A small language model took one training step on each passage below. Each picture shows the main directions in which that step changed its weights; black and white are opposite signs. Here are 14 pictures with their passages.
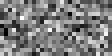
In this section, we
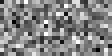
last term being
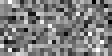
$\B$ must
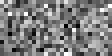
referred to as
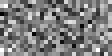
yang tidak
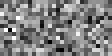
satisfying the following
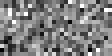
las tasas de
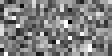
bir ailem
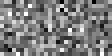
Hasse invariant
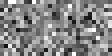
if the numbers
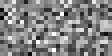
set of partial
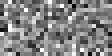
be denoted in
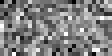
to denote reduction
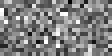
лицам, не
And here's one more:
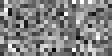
directly with the
